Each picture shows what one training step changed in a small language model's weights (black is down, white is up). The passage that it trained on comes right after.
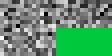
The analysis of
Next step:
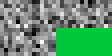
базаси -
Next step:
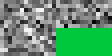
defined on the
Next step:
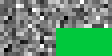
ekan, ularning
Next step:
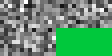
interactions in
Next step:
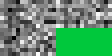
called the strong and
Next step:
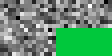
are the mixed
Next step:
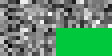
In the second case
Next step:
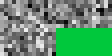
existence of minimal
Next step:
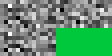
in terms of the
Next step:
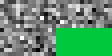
yang signifikan
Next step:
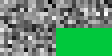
\item {\bf
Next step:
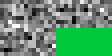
малому та
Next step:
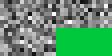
the set $\{
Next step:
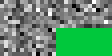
\cdot)$. Let
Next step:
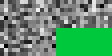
(which is
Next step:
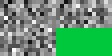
flash de
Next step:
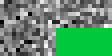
were forced to
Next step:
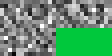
har gal
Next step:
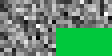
wordt: een
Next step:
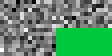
process $W$
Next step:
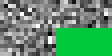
Notice that
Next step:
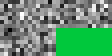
a 0 or with
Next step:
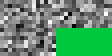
\le t}
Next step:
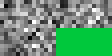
barred letter
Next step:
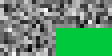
traffic data in
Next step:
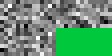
the velocity
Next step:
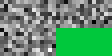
esa capacidad
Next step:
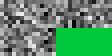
enhanced stochastic
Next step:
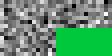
trend of the
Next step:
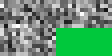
не особо
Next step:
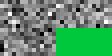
\infty .$
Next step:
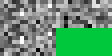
diffeomorphisms on
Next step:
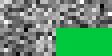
curvatures have the
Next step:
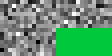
we get, \[
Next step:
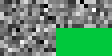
and $j$
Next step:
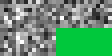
i < j
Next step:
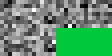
Euler obstruction
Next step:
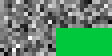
measures converging to
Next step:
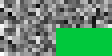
raqamli texnologiyalarni
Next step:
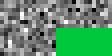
$x$ such
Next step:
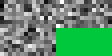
sets. However,
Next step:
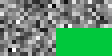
os aspectos da
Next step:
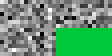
function 1 \[
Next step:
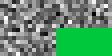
but also creates
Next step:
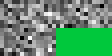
answer a
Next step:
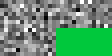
A escolha
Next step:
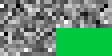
< \omega <
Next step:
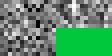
hardest –
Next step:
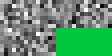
can reconstruct
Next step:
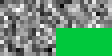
altri ambiti
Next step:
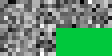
bir usul yoki
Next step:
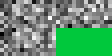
verstaan het
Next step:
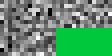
that is still
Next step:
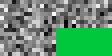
this Hopf algebra is
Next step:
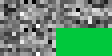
derived from
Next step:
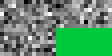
série de
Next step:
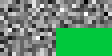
subgroups are sufficient to
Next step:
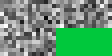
pela aplicação do
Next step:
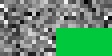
proof is the same
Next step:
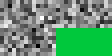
uchun musiqa
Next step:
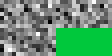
va o'quv
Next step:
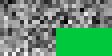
a produção deste
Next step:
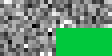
compreende o período
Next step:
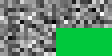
$S$ the
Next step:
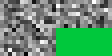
has the uniform estimate
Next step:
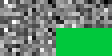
. \] Since
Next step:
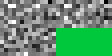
M) \] where
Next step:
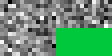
proposition resulting from that
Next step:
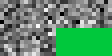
Success and
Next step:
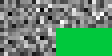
if and only
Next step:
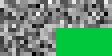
tizimidagi tashkilotlar
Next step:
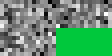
on Phase
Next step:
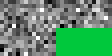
total driving
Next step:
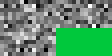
rescaled surfaces
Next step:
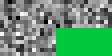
improved to be
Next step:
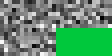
for a family of
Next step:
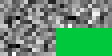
double affine braid
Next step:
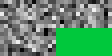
dual stopping
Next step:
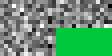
*Consider system
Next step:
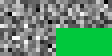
tahlili //
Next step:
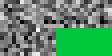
grid the value of
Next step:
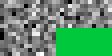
Estos pueden
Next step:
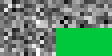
probability density functions,
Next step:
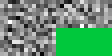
by the fact that
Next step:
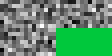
chosen, as proposed
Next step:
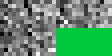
de aportes
